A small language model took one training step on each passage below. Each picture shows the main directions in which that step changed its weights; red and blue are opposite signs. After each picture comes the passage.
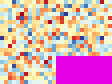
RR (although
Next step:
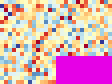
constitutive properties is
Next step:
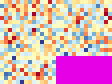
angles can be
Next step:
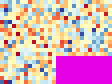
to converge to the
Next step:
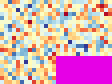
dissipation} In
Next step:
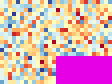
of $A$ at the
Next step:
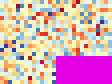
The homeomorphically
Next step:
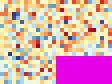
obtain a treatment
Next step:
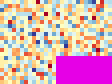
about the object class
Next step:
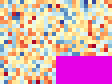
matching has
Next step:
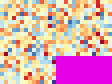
threshold value
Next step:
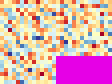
functions, and all have
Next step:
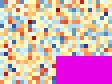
it is possible that in some
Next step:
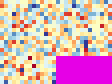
the opposite
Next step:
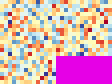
into the wind and the
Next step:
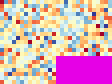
3$ easily follows
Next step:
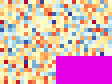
every country where they
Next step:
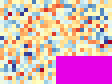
quarks (and the
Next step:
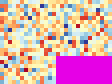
The FWM signal
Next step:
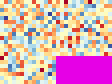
$Q$ appears
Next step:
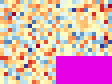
is the corresponding baseline
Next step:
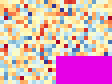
homotopy between
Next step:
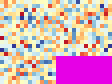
\Omega'; v j
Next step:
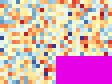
minimization, the proposed
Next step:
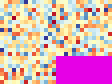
energy $E$ is
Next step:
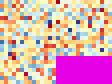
Chern class \[
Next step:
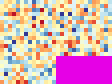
categorical group; we will
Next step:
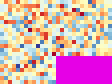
the finite temperature effective
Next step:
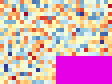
precise and general
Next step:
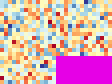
find a solution to the
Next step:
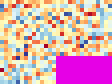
solve the problem of
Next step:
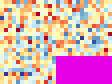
broken. In
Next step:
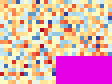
prove an invariance
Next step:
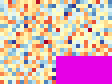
our main result, a
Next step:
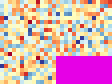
formulas. Assume that
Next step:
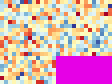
higher resolution or for
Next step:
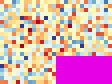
cannot use that large values
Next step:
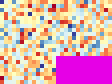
to a banded
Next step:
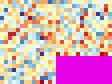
To the best of our
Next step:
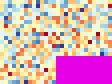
with time, rolling
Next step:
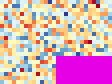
generic over $\mn
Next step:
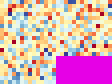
request into a sequence of
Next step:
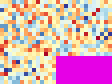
their teaching.}
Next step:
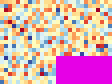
to the Lie algebra
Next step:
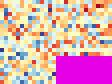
does not hold for
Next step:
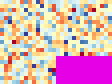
starts to play the
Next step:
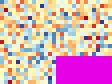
The input power of
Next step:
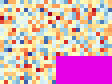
P. Costa,
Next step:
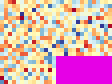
2\right) \log
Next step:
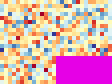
the growing curves
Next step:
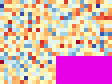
note that our model with
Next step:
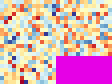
pulses using
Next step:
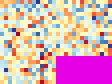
are inevitably
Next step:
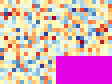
connected pointwise
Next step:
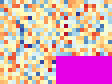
$$ The most common
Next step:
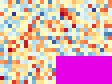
of the citations to
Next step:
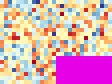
evaluate; two points
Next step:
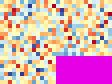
sheer number of
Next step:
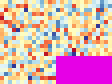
for Teachers and
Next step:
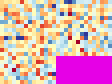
homology basis
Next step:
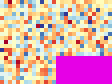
compared to the spin
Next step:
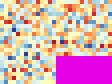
a result, these states may
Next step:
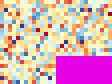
do not intend to
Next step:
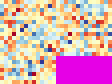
theorem we finally
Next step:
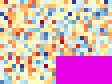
of $\y$ such that
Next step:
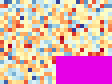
narrow as a few
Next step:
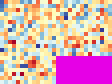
that all fine enough
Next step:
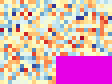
of accelerator
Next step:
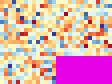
2) If there is some
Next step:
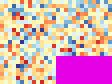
cosmological constant.
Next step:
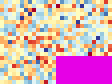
&= C\sqrt{n
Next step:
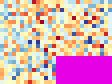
inverse spectral theory
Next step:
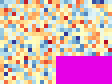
would imply that the
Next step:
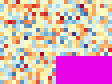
the analogy with de
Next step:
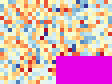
additional warmer
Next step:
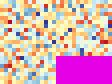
spectrum, which
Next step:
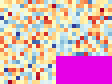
dark formation;
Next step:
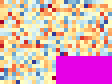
just enumerate all
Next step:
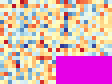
$u$, and that
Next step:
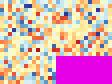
A Riemannian
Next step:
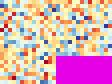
exponents multiple of
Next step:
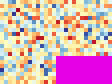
Mathematics and
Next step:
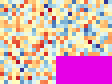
of the beam line.
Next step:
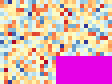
where Conjecture A has
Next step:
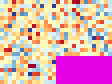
attachment probability is
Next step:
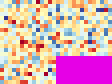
will also call an
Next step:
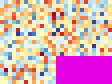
integrated line flux
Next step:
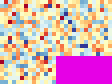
we extend this
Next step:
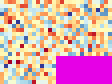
could adapt the
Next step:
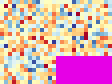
basis vector of the state
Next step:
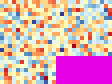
as recorded in
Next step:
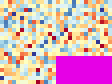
of absolute
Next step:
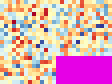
the fact that if the
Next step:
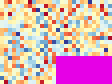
penalty term defined
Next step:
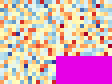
between dense gas and
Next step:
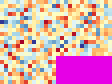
(BTE) under
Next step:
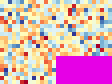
holding in the
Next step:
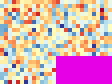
as follows: $$
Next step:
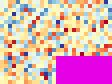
of the National
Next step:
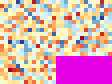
complete the proof of Theorem
